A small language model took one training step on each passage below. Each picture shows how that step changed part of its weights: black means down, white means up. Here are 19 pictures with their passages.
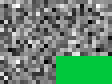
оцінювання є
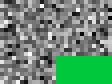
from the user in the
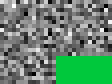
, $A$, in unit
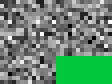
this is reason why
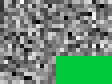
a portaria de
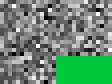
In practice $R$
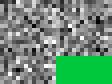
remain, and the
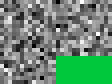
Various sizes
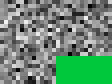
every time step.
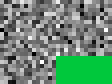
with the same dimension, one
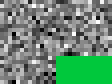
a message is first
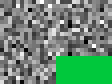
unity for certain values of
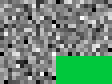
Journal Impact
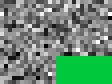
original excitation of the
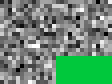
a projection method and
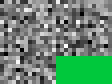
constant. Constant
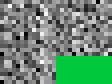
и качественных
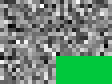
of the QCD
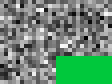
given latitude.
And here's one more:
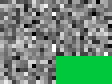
ничего не-
